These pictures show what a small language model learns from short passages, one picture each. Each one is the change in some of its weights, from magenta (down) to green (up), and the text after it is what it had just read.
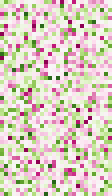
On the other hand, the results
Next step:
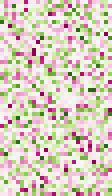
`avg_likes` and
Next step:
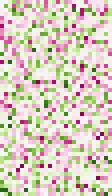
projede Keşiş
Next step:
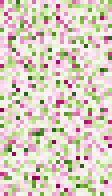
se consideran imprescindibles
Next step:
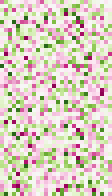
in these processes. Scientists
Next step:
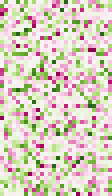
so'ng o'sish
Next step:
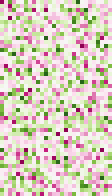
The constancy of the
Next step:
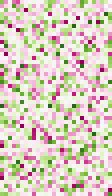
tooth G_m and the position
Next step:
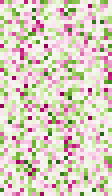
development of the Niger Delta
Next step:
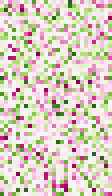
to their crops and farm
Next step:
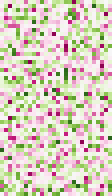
za red. M.A.
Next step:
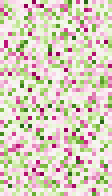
up computation. The major
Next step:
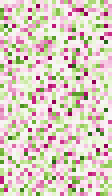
hydrology. Due
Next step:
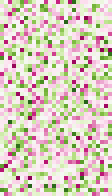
Sciences of Mohammedia
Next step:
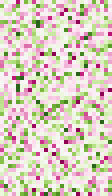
sendo composto por 29
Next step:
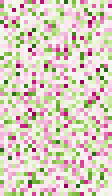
conflict. As Barry
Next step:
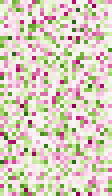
resources that all relate to the
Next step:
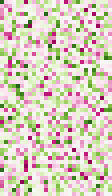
Distancing als sehr
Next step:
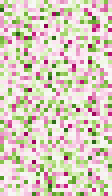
edge, are are therefore not
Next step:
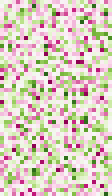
functioning circulatory system is
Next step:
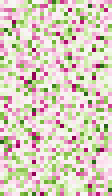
ambiguitate sau de
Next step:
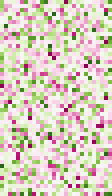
land close up under the big
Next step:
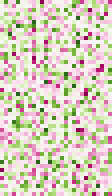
and sorghum varieties on
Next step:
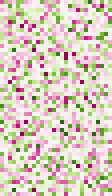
poignantly describes the
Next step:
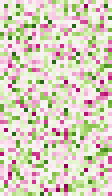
with an increase in pH for this
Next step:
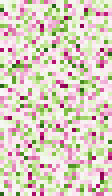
2: Ecosystem Composability
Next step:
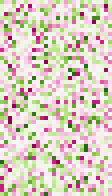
en schaden zijn van
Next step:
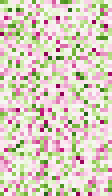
meeting diverse needs of
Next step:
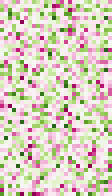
Students in Okigwe
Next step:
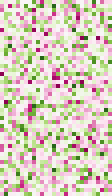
categorical imperative
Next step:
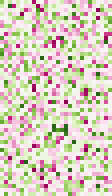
kad toks svoris
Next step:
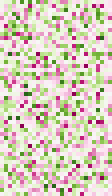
dengan siswa yang
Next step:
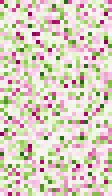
His village. The boy
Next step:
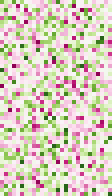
and for infants and children of
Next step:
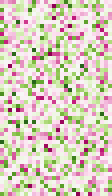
study also showed highest prevalence
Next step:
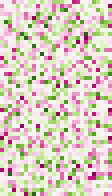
predicativa, es un
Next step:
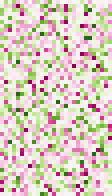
and osteoclast differentiation
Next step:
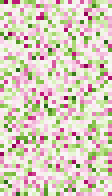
va ijodkorlikni
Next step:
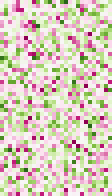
Education and Methodology of
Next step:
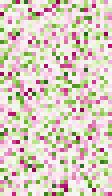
to electronic payment
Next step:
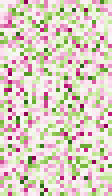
sanjoanense. Com
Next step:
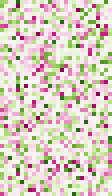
лавра, Музей
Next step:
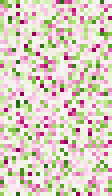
Israfilov Doston
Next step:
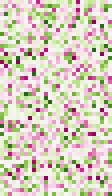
berildi. Tanlangan
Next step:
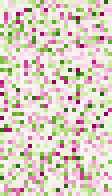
In the (most common) case
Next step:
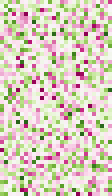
who utilizes unlimited power
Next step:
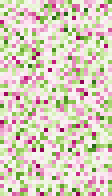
preambles contain provision that human
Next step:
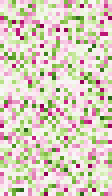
was accessed for nine characters
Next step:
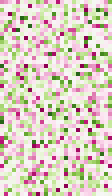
of the music, which can be
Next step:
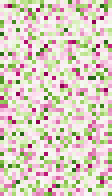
Ultra: improving
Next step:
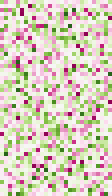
huruf pada kelas
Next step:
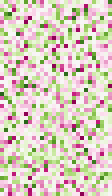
encontremos un modelo
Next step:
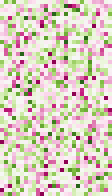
isolated drug treatment
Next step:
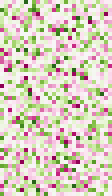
long-term health of the
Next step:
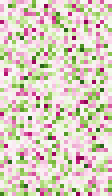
renovations and conversions,
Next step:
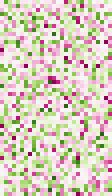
are fever, arthralgia
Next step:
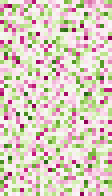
м. Полтава,
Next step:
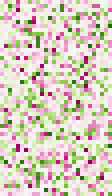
compreensão da história
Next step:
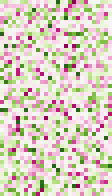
the science domains we support
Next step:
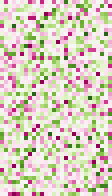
from existing repositories of
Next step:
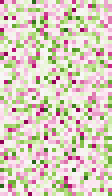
network of fibres that link
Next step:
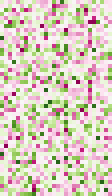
is based on the notion of the
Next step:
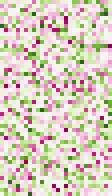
brings the Vedic
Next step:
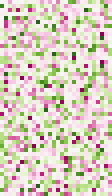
of agricultural soils
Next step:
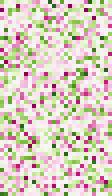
importance of protecting the
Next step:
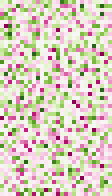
zu unauslöschlichen
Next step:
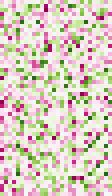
de ahí que alrededor
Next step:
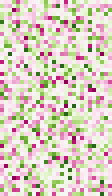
erişim, bilgiyi
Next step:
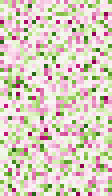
яка може бути
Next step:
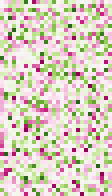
tanto los tribunales son
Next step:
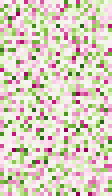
surface distally. The
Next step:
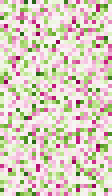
ta`minlashga xizmat
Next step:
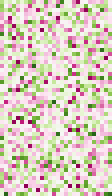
l'intérêt public
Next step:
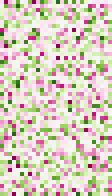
perhaps even more than
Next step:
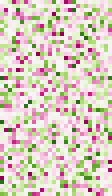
Corollary 5.7.
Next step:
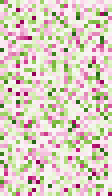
o'zaro teskari
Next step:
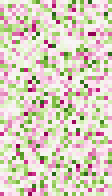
çok güzel
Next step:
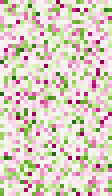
3D lattice, with
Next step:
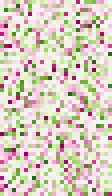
will increase agro related export
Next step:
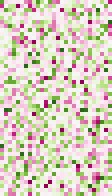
des aliments disponibles ou
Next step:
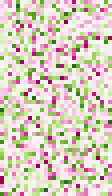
column experiment the
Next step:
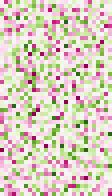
em vias de tráfego
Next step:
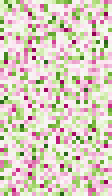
Musical Expression community a
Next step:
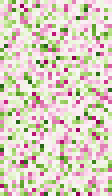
average water sheet of
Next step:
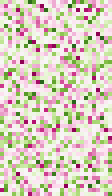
teacher training, digital
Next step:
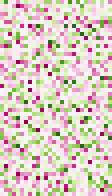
of the AI Act. At
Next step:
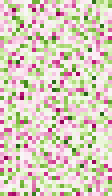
assay” was considered suitable
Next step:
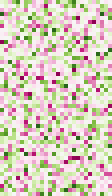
O'z navbatida bu
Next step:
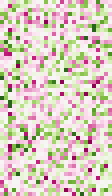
relations, etc.).
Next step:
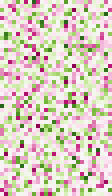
der grondstoffen
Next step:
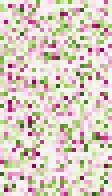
Penguin Books,
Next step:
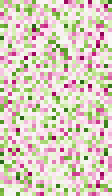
2. Gobbs, T.
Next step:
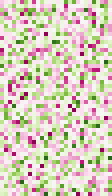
focus were important member
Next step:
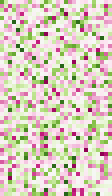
membership value or
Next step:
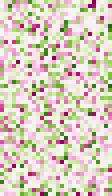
niega a ir al
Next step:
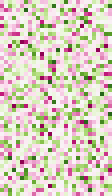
tildegi birlik dep
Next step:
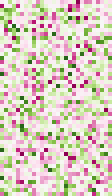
cement replacement, which will
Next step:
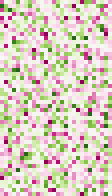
is found not only with chronic
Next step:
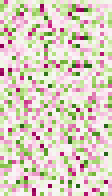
не признаются
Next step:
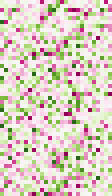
Reddy et al.
